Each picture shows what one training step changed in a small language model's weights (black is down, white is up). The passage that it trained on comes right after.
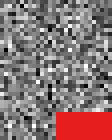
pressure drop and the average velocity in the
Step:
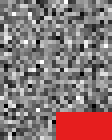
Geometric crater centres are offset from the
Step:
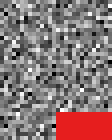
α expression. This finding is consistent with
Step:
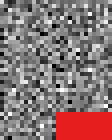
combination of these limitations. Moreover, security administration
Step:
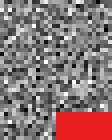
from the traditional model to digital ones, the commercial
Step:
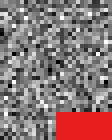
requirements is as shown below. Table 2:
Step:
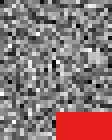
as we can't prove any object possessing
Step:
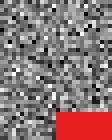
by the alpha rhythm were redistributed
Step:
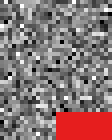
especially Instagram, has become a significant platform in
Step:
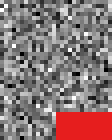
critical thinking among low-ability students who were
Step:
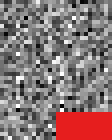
of dissemination knowledge of proper, lack of
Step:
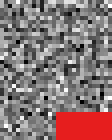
led to a decrease in land patch size and overall
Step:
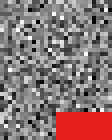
an object or obstacle standing in
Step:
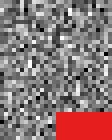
no charges on its backbone, while
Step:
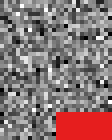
concealing the original information. Similarly, in
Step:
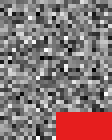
alert to the user. This project is suitable
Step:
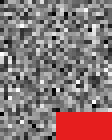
distribution or Weibull distribution. But some systems'
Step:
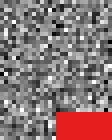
the situation. The number of case visits must be
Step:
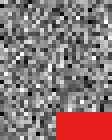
times more fiber in PRF. (13) This
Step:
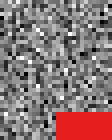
led many political leaders, including President
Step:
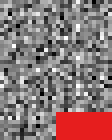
lecithin with processed plant proteins to make a
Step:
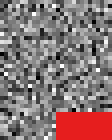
lose situation where the reward is binary,
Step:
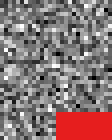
S20, respectively. Indeed, for all exposure
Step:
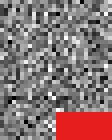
proposal and discussion with partners, the following systems
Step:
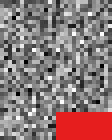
added value is expressed as the sum of all additional
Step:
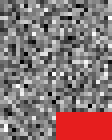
variable accuracy-performance trade-offs.
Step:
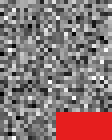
emergent production in construction (Epic) using
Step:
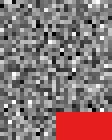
focuses on two Asian films because past studies were
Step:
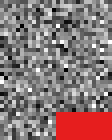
our study found that vulvovaginitis
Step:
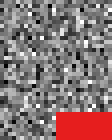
the Constitution was the individual and the rights of
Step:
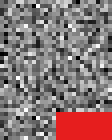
I. J. & Badilla
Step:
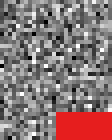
local temperature around the fluid element was tracked as a
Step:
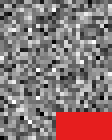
5. *Oecobius* spp.,
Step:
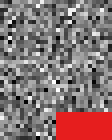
in different diseases and illness from ancient period
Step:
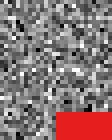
enhances our understanding and improve decision making ability. COVID 19
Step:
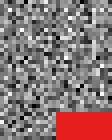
collected using questionnaires from the 210 respondents. The research
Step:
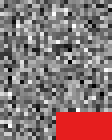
Book database. The IT officer will
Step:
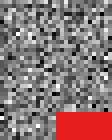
along the extrusion direction along which the length of samples are
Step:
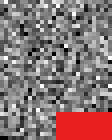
DELAWARE, USA
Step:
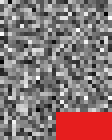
with blue dye, and by visual
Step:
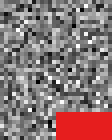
expected size and choose unit of measurement 1 TB
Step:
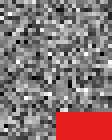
of ESG approaches requires congruence between the
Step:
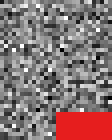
upper portion. Eversion of
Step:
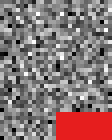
NODS has an extremely high sensitivity
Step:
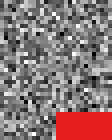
of microneedles within a column
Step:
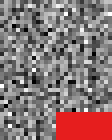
Through participation in institutional frameworks such as
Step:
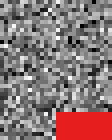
compounded materials usually took place in a
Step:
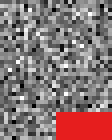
literary standards, accompanied by the
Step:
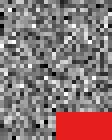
based on the patient's needs and state of recovery.
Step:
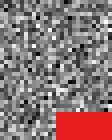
degree of varying standards and metrics available across
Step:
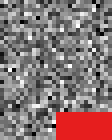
0.4 caused an increasing in the ultimate load
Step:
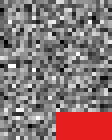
a certain context, such as a demonstration, the system
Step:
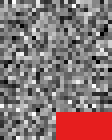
the periphery of the Mediterranean,
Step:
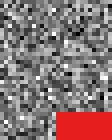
positions of the function and will average their behavior.
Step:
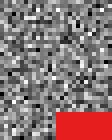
pages 15 WP relevant to WP9
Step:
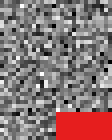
experiment was performed at the Old Botanical
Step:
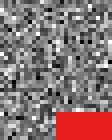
that of natural gas. Then payback period was calculated,
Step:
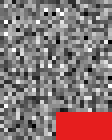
Joint Statement Initiatives, as well as other
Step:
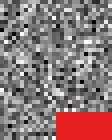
mathematicians since several centuries and are
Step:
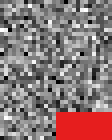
the hydraulic jump, both normal
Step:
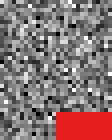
shapes, as proposed in the European Life
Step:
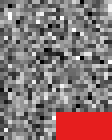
5% of the variation in the data, respectively.
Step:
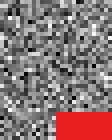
yoghurts is the increase of its total
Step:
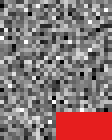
cholera 10. Tulsi improves
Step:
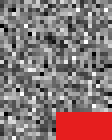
They also have desirable grain character and plant
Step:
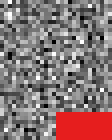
globalization for employment. Industry policy also becomes
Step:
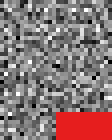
several phases. Today, focus has been given
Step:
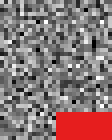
Loughborough University in Immersive Digital
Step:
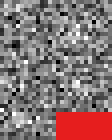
(or called Isotropic) plane
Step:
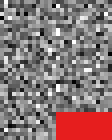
experimental results of previous investigations and found that it can
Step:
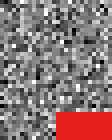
the pollution shares at infinite time. As
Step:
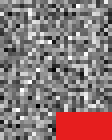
$(N_T N_R) \times
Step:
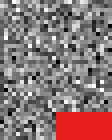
(m. p. 245°) which gives
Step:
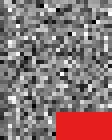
directions in image analysis [19]–[21].
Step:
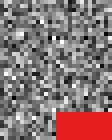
good functional properties (Grasso et al.,
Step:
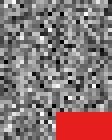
speed, E_x is the vibrational band
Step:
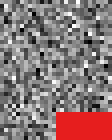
i.e., protective system (seat
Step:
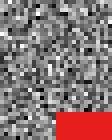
becomes somewhat insulated from
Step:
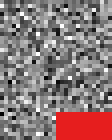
ambient assisted living: How to
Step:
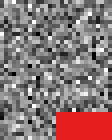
The dynamics of each actuator i can be described
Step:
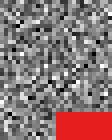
by anal-fin and pectoral-fin
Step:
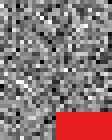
with NL reasoning for $j \leftarrow
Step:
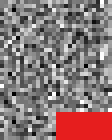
capital, farmers have low motivation to produce
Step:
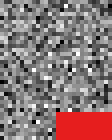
Table 7: Mnemonic Aids based on
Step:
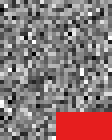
although not required in large quantities is critical to
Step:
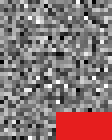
the data was entered and analyzed with SPSS
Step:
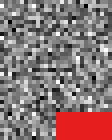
compares the approaches of the two syntactic trees
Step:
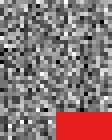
years students master highly professional vocabulary in
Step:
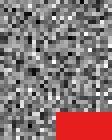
comprehensible student profiles, the clustering algorithms
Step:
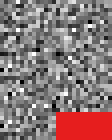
the EU food policy agenda with
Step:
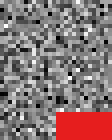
from food and beverages are based on data from the
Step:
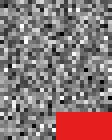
of Drebin dataset. The results show against the
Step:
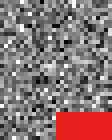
for safe and effective therapeutic approaches.
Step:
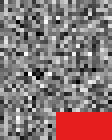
the mother has been described in her middle age
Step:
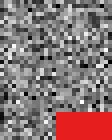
admissible one. Similarly, every
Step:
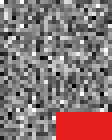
the source of the message that could be the
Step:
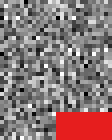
upto 36% and they had large number of cases
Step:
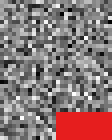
the second letter denotes the cardiac
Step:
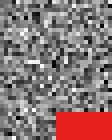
adult mortality rates (Erard
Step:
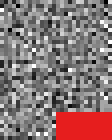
with \geq 10mmhg inter arm
